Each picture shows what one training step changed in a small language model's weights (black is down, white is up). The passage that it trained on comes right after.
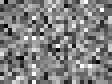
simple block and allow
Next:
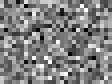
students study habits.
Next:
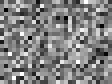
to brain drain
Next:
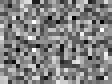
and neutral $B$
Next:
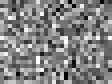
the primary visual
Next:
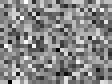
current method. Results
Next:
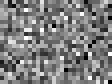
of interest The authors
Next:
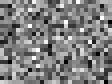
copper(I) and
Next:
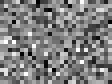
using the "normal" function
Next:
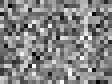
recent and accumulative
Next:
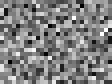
if $\cI^\circ$
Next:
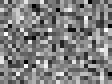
is concentrated on the
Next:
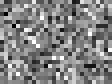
root cause of the problem
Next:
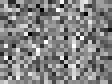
$ is the conformal
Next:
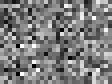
*Department of
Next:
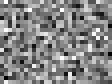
Agence Nationale de
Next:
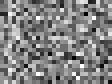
overlying spaces of the
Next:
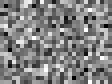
where $v_B =
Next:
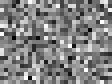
JT polarons with spin
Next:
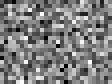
the existing infrastructure of
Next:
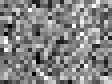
probabilistic nature,
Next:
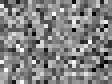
connection between the notions of
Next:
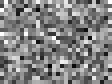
factorized codec model
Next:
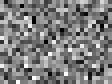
have that $$\frac 1k
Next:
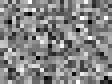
Express $a =
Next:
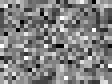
by any party. As
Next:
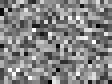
fund boards and
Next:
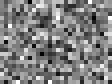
than 5$\%$, for which
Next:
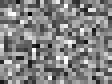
$\tilde{g}$ of
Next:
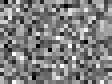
$H$) with stationary
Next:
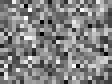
were allowed to complete
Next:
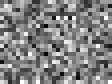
molecular overall
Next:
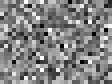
can schematically be
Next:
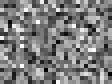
and how it depends on the
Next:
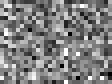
Specifically, for
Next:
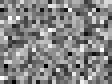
recursions can also be
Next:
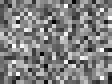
family of objects
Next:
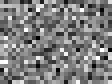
by a factor of 2,
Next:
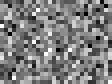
other studies did not
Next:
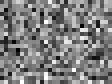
of ranks runs the
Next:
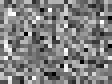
study, we used the method of
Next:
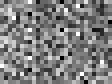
$p$-part of
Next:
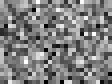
the CRSS for
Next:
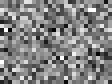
main focus here is
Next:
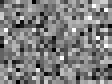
Myers, B.
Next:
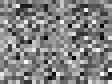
Recall that for any
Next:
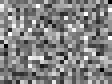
Let $X$ be a
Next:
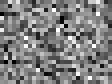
text areas, and
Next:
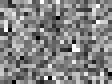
2mm is added between the
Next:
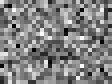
error of interpolation
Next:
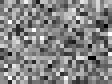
to a certain extent
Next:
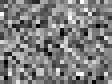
readers to understand
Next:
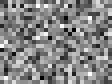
Virginia which has
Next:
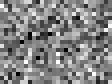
well as other cloud
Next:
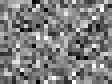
traits showed moderate
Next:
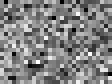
fluctuating density
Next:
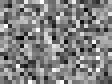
are calculated using the same
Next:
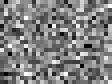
using current assets. -
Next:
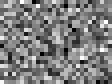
iteration. Over the
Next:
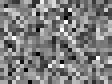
on each particle represents its
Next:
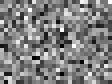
of Stoker's
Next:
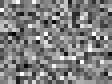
Author: Nivesh
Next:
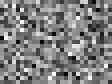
been enriched.} For the
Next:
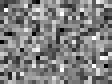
and do vanish for
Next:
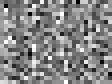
however, these function spaces
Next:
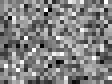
the quark fields.
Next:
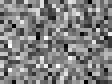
not yet be fully
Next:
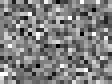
so by Corollary
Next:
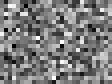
be publicly accessed
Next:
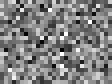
leg A plain
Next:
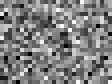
the average is less than
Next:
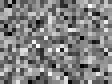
rigid masses.
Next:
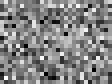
in polyhedra},
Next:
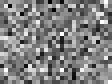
the non-polaron
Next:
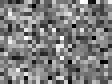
of our assertion by
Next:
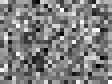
probability that a quantum
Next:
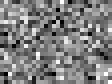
off-diagonal part
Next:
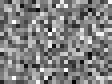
percentages, please
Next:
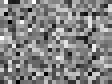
\end{equation} Then,
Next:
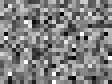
data of optimized formulation
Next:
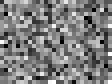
elements with only negative
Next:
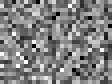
uniqueness introduced in
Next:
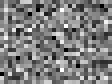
{The fact that white
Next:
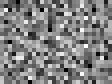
the TV or resting
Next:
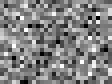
recombination operators and
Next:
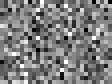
public finance investment
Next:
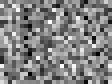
coarsely equivalent
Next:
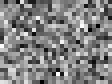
good fits can be obtained
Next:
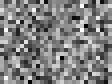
explicitly as a
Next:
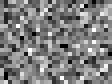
respectively, which are used as
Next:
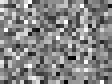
$T$ we may ask
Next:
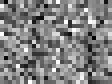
built with the same
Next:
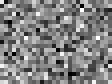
the low-frequency
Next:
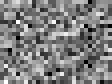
parallel plate
